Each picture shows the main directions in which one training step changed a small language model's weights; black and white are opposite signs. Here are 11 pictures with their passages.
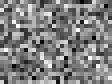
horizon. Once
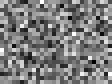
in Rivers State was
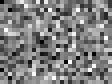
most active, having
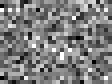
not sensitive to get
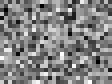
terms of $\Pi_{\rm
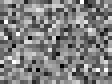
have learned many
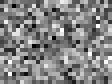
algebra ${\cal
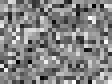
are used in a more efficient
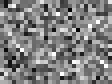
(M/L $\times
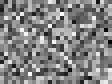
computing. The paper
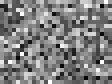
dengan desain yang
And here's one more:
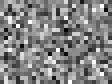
Sismologue, je
